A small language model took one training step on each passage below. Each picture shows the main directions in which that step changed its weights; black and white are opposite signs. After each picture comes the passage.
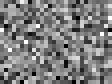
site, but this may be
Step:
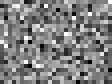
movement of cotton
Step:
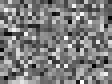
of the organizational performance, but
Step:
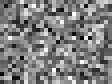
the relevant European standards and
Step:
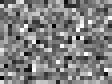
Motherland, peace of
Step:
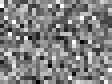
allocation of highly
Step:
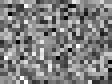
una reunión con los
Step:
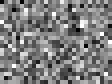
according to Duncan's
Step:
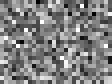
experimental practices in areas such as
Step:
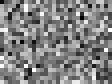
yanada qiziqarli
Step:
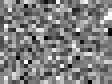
restricting the scale
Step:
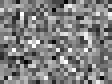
pluripotent stem
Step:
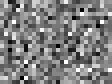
perturbations and the average
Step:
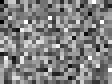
nodes represent computations and
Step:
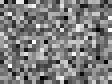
sistemas que admitiam
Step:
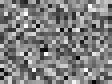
cerâmica que são
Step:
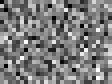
a rehabilitation or a
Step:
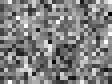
S. Pozdieiev
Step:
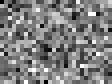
при цьому типове
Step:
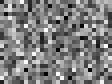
and Bell Tests.
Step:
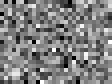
of the modified arm).
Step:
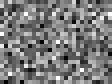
оғир шикаст
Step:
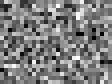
tendon stiffness
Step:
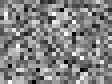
OF SOY OIL.
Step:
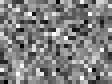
still mixed where one
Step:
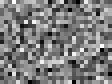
olish mumkin:
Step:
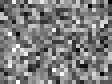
have also been investigated for different
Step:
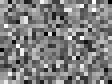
Zonal fuel
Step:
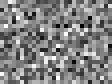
and converted into internal
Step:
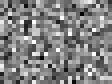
con la pertinencia
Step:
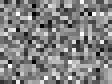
свойств почвы
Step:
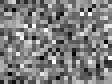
Vazirligi. T.
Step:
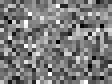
system design. There are different methods
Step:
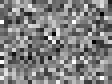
права людини,
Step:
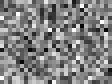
data flow in real time. The
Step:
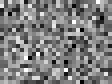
на изменения кожи
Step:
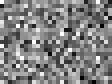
Discriminations -
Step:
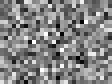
tasks because I preach the
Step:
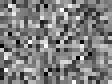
funcționări a
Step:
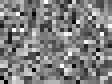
він притаманний
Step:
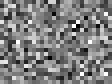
for the vertical, draw
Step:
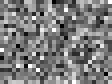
volumes. [7]
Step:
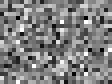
residual stresses can
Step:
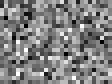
психических функций.
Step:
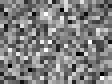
Key words: modern
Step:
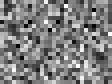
to activate 16 optical
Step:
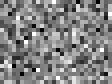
guide. *The Rules
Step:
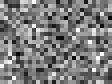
(in Russian).
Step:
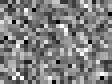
Calculated, %:
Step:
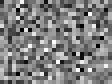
да получа от
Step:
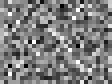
undesirable in a production
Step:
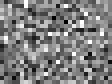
an organization. There are two
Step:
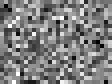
flow of hand strokes
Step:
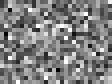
notre étude se
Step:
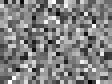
skupine koja bi u
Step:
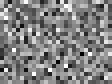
artery, distal
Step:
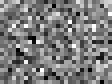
Head of Social Sciences
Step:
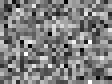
reduces airway
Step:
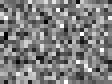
also lacks diversity in
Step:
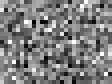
os riscos identificados.
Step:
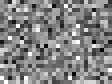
State University of Physical
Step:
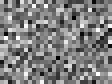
claim their application to
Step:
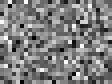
the substrate as a
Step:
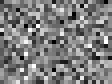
the planner, the
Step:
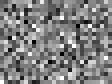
vehicles without the human
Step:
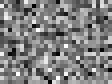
shift in global power production
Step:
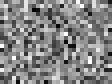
and a pentagonal
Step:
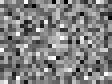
kuat dalam pengembangan
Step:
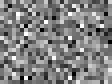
consistent? The case of
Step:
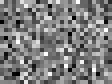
needs at the BTC.
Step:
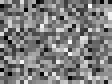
solving problems, as it
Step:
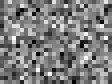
to the civil war.
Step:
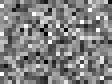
Sample size is calculated
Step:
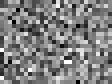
binocular functions was
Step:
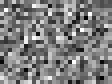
Self Efficacy
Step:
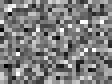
no romantismo,
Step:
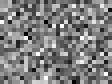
in different percentages. The
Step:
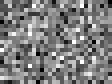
ocorrência comum
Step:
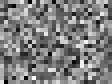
Program Participants
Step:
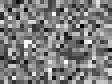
HCEO can be considered
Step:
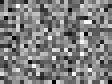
as David Homel
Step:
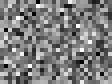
10 mg/L and
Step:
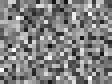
forest, Uganda
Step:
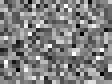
the manuscript.
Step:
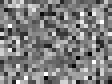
Figure 9: Characteristic features
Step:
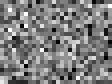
layout of the shade
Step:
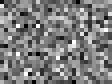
the data proliferation
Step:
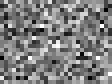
pivotal role that 440
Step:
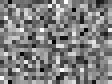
jamiyatning umumiy
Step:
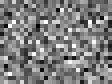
Jurnalda bosilgan
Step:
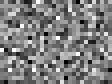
species cause severe
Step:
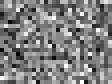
curriculum. This approach
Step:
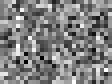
8. Ang mga
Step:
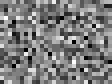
knowledge, there are few studies
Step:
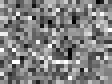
по гормональному
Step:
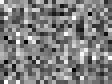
large vulnerability for
